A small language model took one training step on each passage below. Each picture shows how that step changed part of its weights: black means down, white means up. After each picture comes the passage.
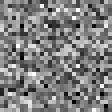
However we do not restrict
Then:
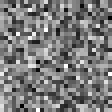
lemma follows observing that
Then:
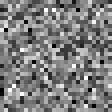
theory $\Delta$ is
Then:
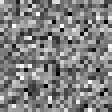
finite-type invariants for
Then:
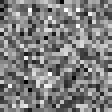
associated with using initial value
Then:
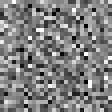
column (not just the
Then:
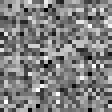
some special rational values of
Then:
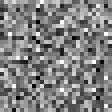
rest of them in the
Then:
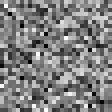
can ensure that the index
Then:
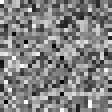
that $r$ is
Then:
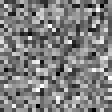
expansion of a 1d
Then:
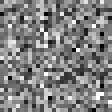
\le \infty$,
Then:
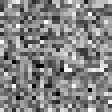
five points in a triangle
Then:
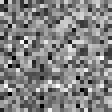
Then, the sequence
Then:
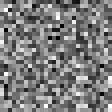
the classical definition, see
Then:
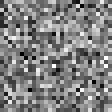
rare set is a
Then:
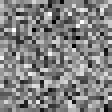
how the harmonic estimates in
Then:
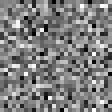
not be cocommutative),
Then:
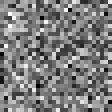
of load steps.
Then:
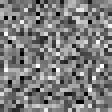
can construct explicit examples such
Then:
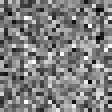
left preconditioner
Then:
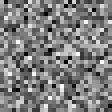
, we obtain the following
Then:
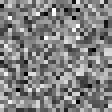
In our case we have
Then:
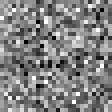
main results. The key
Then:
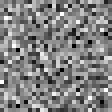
Cette minoration
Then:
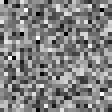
standard properties, such as
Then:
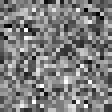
then convert into a
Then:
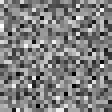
induction claimed in
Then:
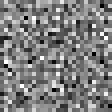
is the vector whose components
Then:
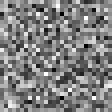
\tri BCD$,
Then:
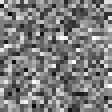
have $h_1
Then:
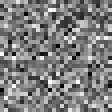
$u$ in
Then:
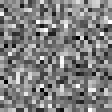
order to give an important
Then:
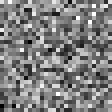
= \curly
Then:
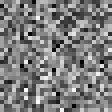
a composition as a word
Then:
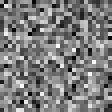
if the class is
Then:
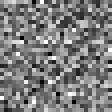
in the neighbourhood of each
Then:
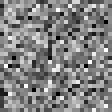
c$ then,
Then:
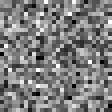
of the density itself.
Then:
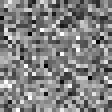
and fast method is used
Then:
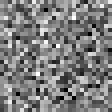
a permanental process
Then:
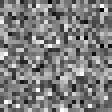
We prove (1)
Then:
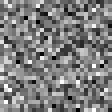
to the best of our
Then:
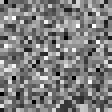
the product sign we get
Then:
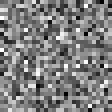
required. %As a
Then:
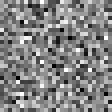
relationship will hold for random
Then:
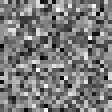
and Resnick
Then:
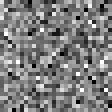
island may move in
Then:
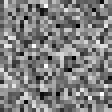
we can treat the case
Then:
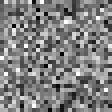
different incomplete polyhedra
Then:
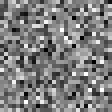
but $\gep$
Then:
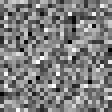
of the tangent spaces of
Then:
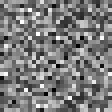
for % the local
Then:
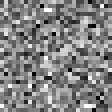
its unimodular
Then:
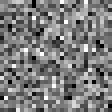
bivector on the base
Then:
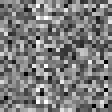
- 1 \tensor x
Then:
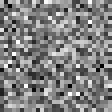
computed solution, and then
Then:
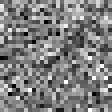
above, our Algebraic
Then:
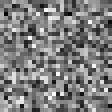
at the same time when
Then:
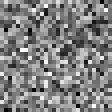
theory,} \newblock
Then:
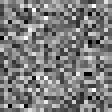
m \alpha}
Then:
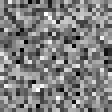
proof of our main
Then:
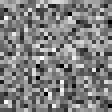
the natural directed analog of
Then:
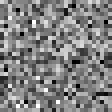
such that $0<
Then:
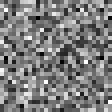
to show. Thus,
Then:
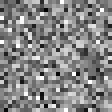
other tree converging
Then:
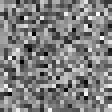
standard), the radar
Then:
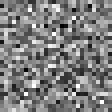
$T$ (right
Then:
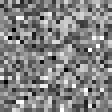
following estimates, for some
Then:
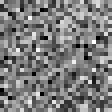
Any ample line bundle
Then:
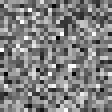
for the estimation of all
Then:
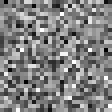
Witten for the symplectic
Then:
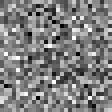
points (the images of
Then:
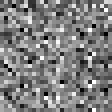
is not homotopy equivalent to
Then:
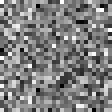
that are more general than
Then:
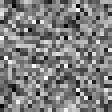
start by considering the mean
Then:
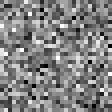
integrals (6a)
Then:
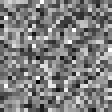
of the trait
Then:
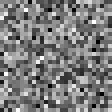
of Mathematical Sciences, University
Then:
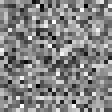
second part. {\bf
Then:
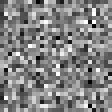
compact convex sets.
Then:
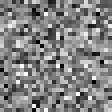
tools ready for proving
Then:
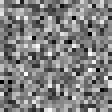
study highlights interesting
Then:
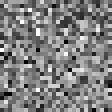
for which the equalities
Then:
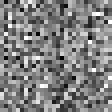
gives a conservation law.
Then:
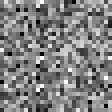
all of the critical
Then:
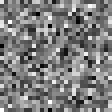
nonasymptotic and multivariate
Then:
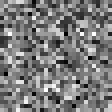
on the boundary loop
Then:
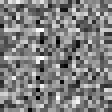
class of marginally
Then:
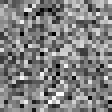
any derivatives with respect to
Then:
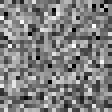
$\product$ is sufficient
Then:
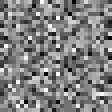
the singular point~$0
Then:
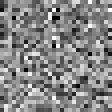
central element $c$
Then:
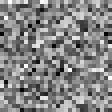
beginning of a list of
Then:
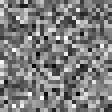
prove uniqueness for the orthogonal
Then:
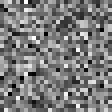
then show, using the
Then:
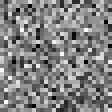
tiling. Applying
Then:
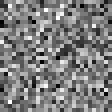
to be a set of
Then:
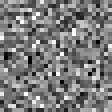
for rank 2 bundles on
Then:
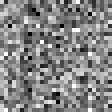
singular values (eigenvalues
